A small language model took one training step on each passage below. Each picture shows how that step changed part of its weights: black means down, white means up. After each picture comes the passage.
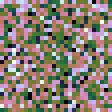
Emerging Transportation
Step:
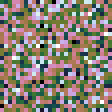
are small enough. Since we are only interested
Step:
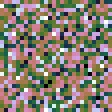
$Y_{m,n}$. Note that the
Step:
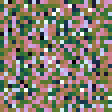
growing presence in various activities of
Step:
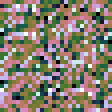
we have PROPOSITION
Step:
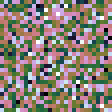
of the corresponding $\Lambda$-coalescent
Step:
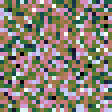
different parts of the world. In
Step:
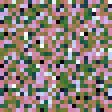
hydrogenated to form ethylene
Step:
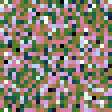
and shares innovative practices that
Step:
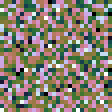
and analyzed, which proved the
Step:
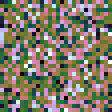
from $\bar D$. Take an appropriate
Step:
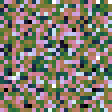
HT = heat tolerance;
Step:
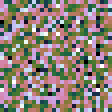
ordered (countable) set, the set
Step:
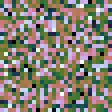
remarks The aim of the corpus
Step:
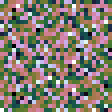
On the other hand, the examples constructed in
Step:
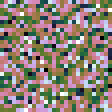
mixture was stirred at 50
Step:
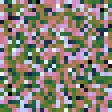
rows have equal entries. The
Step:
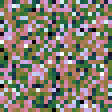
do different jobs such as the first one
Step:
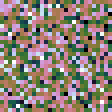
any patterns in numbers of the form
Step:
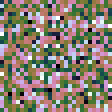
de *Cinnamomum
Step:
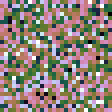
on firm performance in Nigerian
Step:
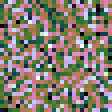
we also computed the cubic spline
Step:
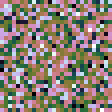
porosity and the increased dosage
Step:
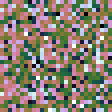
resilience Correlation;
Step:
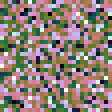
for operative approaches in managing select cases
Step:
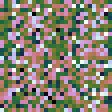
In CBA, the preferences
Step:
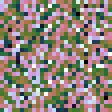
Havana, Cuba.
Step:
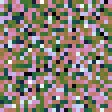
they must fight for survival.
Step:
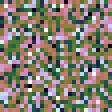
the learner gets the message
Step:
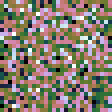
in a field of freshly cut
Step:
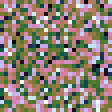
reacts emotionally to
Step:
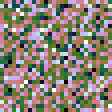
type-I interval censoring scheme.
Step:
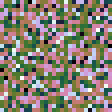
fluctuation decreased to
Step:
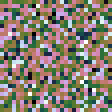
with irregular phi and the
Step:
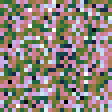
⁺ Antioxidant - -
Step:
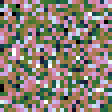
formation and maximum accumulation. Such
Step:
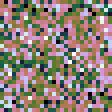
and that the virus has emerged
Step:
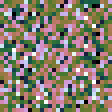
body, extracellular space of the
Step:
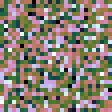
exhibit various biological activities².
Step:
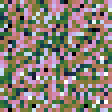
2013 (a) Water region
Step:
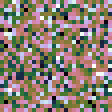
section in which a central part is liquid
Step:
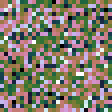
an isomorphism and its inverse map is the extension
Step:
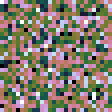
le lecteur trouvera
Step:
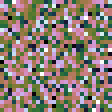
water loss and thus simulate key variables
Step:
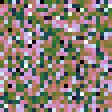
$4k = n-\delta$, we obtain
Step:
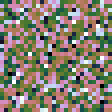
Tensor the short exact sequence \[0
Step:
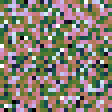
that $q_1=\1$, the identity
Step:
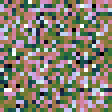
service being sold is Utility
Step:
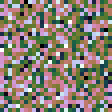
ranges, as well as towards the realisation
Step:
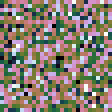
Decade This article shows how
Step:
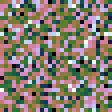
the origin with no linear part, then we have
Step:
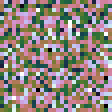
domain is desirable. At the same
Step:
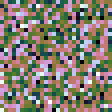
Lemma 2 with these values on $A$ and
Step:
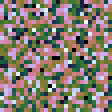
that an individual's belief in their
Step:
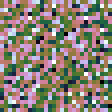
}, \end{align} where
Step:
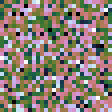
sequences indexed by $\mathbb{N} -
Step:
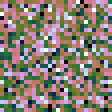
from the basic units. This approach presents
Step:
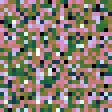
using the maximum maximum entropy property of the
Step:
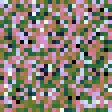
were used to produce plots of average power
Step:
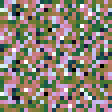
formation and its integrity determine the
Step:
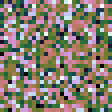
construction $C_{cyclic}(A)$
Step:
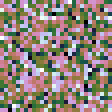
State Estimation, and
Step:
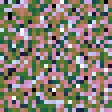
have successfully been separated. The
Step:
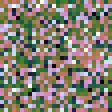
used in GSA regardless of problems being
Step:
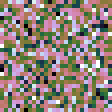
characters with memorable and strongly
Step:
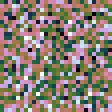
from other languages is nearly impossible
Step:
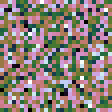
the world for 3 years. Key words:
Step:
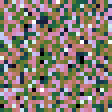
Learning, specifically in the area
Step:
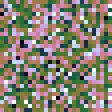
automatic extraction of knowledge from data.
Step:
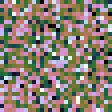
and $g_k=0$ (equation
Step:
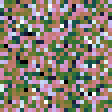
creation and reaffirmed through the
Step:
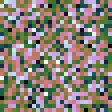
IA$_1$}, but weaker
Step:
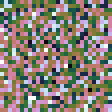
identified in the excerpts and translated
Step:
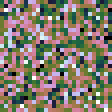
$\widetilde{H}$ is a multi-group
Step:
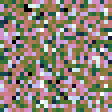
with COVID-19 infection reported a
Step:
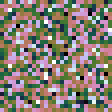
137.4 Mt were natural
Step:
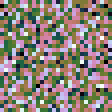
To modify the existing CACC strategy in
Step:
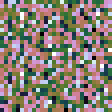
typically at a relatively coarse
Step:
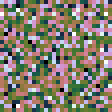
given that $(\Lambda/r)G\cong
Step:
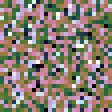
n$. In addition to the divisors
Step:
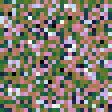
For a given $y>0$ we choose
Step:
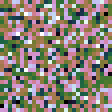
general Newton non-degenerate case it
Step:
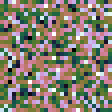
cubic-like one which completes the
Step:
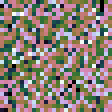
stresses are about 50 percent higher than
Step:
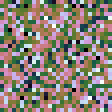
convergence of greedy and randomized versions
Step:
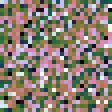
with live animals Computer
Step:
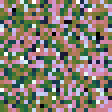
pathway. Adapting this search engine
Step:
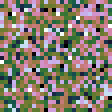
\eta \phi^{-1}).$ This action
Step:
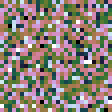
establishes the statement. \\ Now, we have
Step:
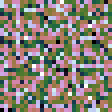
have not enough evidence of improving return
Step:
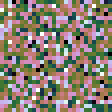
$\th,\tau,\si$ that
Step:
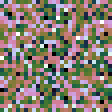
level of separate departments /
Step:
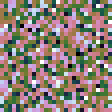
accordance with the researcher's
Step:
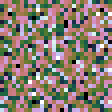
from local slaughter house was
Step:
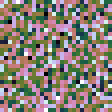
these insights into urban design strategies
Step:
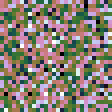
it was difficult to find literature on the subject,
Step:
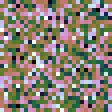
tried to compare some of the most important
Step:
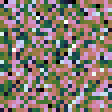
Factors among Reproductive Age
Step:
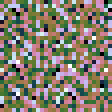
of VEGF and its receptor
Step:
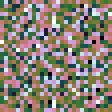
however, heading of the teeth
